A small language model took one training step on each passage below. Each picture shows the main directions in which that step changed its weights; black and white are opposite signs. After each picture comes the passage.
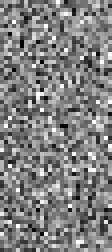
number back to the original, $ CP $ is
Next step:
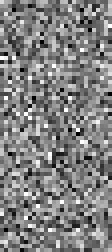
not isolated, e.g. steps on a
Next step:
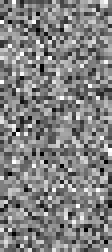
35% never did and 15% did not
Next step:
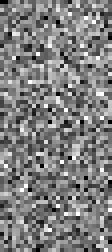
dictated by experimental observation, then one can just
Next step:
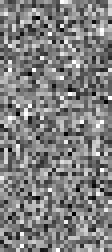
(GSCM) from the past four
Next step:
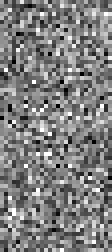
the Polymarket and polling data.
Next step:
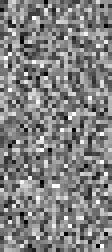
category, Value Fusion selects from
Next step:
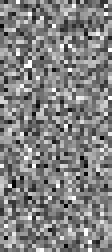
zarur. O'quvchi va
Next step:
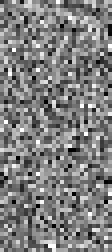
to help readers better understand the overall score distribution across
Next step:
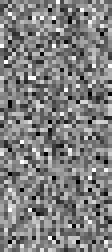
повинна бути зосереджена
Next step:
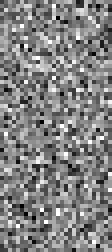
Keseluruhan Citra
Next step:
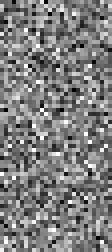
uso de las tecnologías y los espacios
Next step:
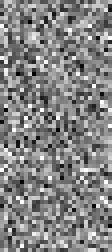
phase space window around each candidate, using fully
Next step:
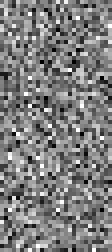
a proportionate profit on its own investment
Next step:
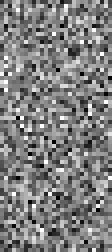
China} \date{} \begin{document}
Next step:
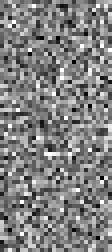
result shows that an ESD exposure caused current
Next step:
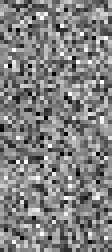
top view [17], and iv)
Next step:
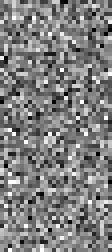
babies. It has been proven that the
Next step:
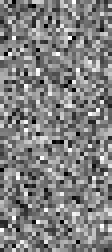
are commonly employed to evaluate compatibility and stability
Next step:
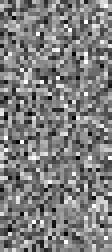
Critical Push To Talk
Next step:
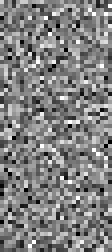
is equivalent to a $4\times3$
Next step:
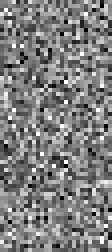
een auditcommissie leidt
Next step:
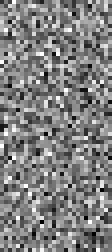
are stated in the Table 2. Table 2.
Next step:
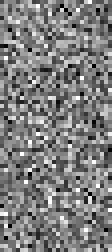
of the promising two-line hybrids
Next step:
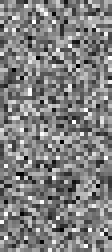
we shall be very brief. For a
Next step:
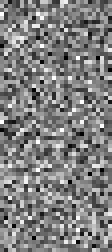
296 b. Research Science and Innovation
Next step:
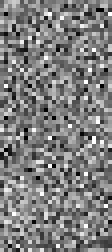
respect to increasing holding time. Fig.
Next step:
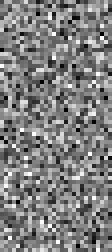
cases where a detection was predicted for the more
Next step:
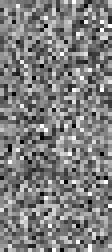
desired to enable high throughput, area efficient
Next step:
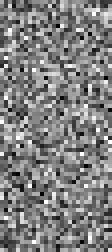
the $DNN^{100}$ response.
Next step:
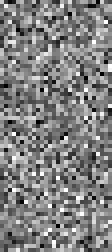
talabalarni zamonaviy hayotning
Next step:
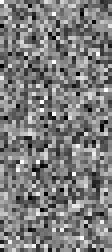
example, the society of Orthodox
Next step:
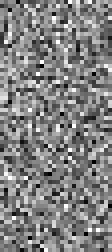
o'zbek tili leksikasi
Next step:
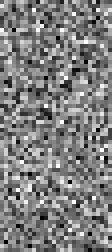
globular clusters (GCs) not
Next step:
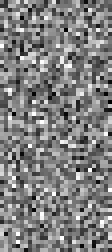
CARNEIRO, C.
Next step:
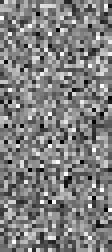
in the \AAH{} model at criticality for
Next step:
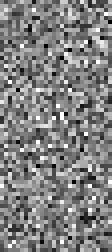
[4]. These alarming figures are
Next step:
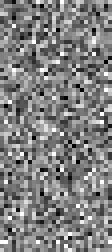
than the energy gap. In the derivation of the
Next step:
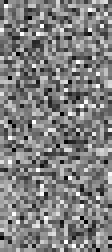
при ІЦН значна роль належить
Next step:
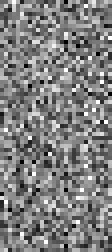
a large amount of stored beam energy, which
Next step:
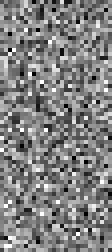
mean, minimum-maximum. The
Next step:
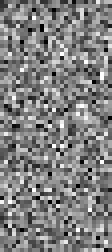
material, consolidation and creative
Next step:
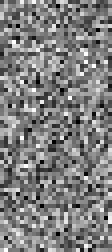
ish uslublari. 13. Bajarilgan
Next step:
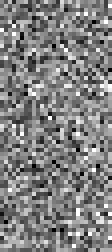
and potential selection bias of patients who attended the weight
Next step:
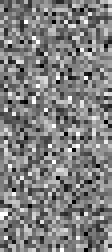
der Dateiansicht Abbildung
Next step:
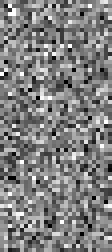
yang telah menjawab “ya” adalah
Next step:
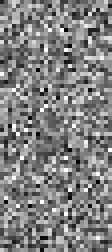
timing constraints} of DRAM internal operations.
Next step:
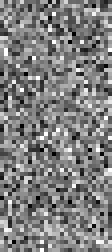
the odd harmonics, since they are mainly
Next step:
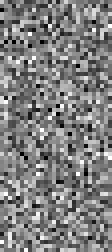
the assignment of VNFs to physical nodes
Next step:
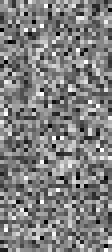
instituti filologiya fanlari nomzodi,
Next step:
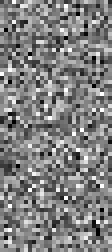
relevant and suggest that a larger and more varied
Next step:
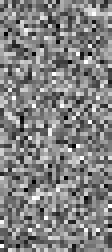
the modeling of the measured $\dedx$
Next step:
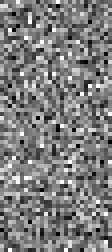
energiyasi. Qadimgi misr va
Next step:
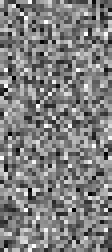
two-body scattering length as done in
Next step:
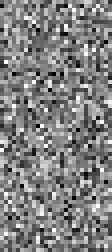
These quantities are rounded to the closest
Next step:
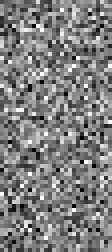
fields with purely random phases such as fractional
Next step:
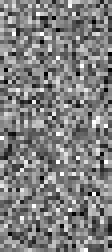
on the multifarious pharmacological
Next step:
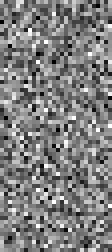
to be transmitted without causing spurious
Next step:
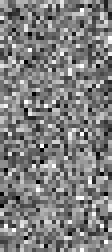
kepala negara Indonesia harus mengelola
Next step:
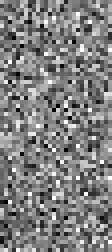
Texnik ta'minot tabirlari
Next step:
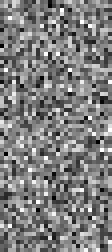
the pumping beam can be totally
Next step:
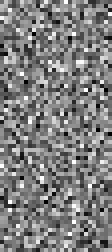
no interior do Amazonas,
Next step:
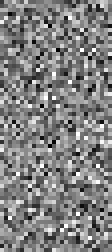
that the Volterra operator maps the considered solution
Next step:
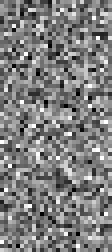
implicitly, in studying the strength of structures
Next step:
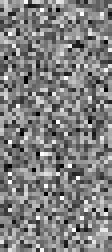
terhadap USD dan memperkuat
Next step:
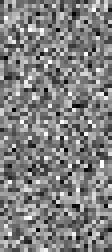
case in Odesa region visualized through
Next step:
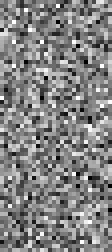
Mazkur ilmiy tadqiqot ishida
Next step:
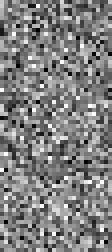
одинаковом давлении, что
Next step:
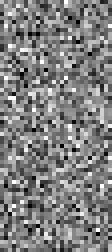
belief that this systematic Taguchi approach
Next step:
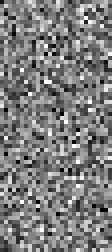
executed on the EPB shield and a
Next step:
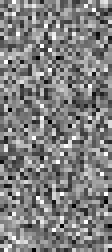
8% had protective barriers.
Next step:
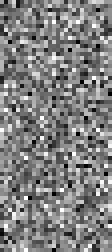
lo largo y lo ancho del
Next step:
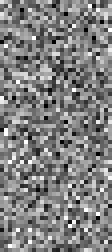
$. We did not succeed in analytically
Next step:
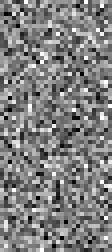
Louis: Elsevier Science;
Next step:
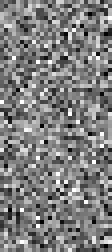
RDF is one of the first languages
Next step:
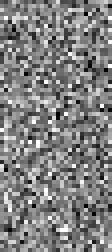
structure of the pressure is composed of many
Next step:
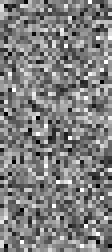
исследованию повседневной
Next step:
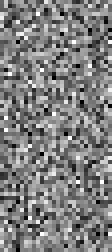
reporte de Dra. Laura
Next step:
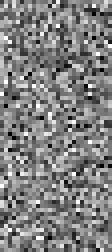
the dissipation functions $\pith$ and
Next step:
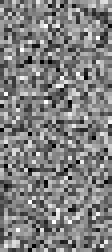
the share of foreign students in selected cities
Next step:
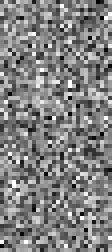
becomes the object of many linguists. This research
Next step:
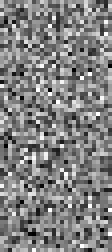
Education, followed by 58 percent of the grape
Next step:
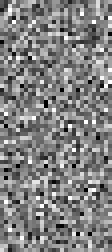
and Biology, McMaster University,
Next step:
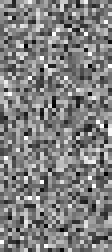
de eutanasia claramente
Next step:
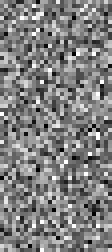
uniform system will smoothly proceed to the best
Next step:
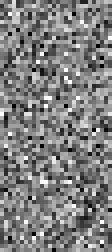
embody an energy penalty of order
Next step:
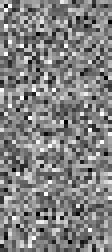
\end{align} \end{subequations}
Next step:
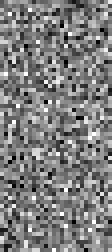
of diameter 9.5 mm short-circuited
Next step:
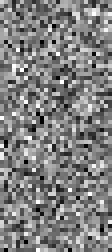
the lens in order to provide a large
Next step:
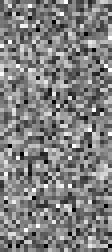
FFJ- Fermented Fruit
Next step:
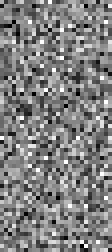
physics models will need to evolve to include system response
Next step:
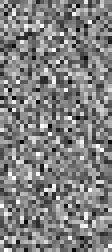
Fernando Abreu em julho de
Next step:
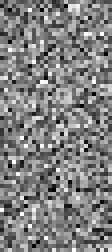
performed with a leap-frog scheme with
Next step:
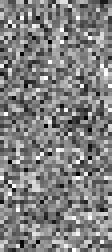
1) during the study period. pH dropped
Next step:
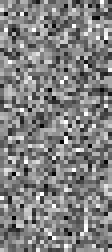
Marcel Pourasghar^b,
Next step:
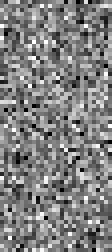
motion of quantum walks on the studied
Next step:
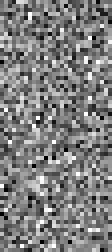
ko'rimsiz tus beradi.
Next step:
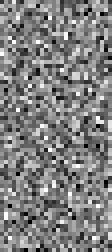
with potential gaps in the terrestrial
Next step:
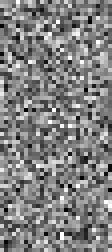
***Kalit so'zlar:** iqtisodiy
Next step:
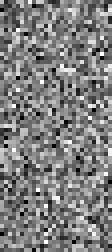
laser pulse was split into the pump and probe
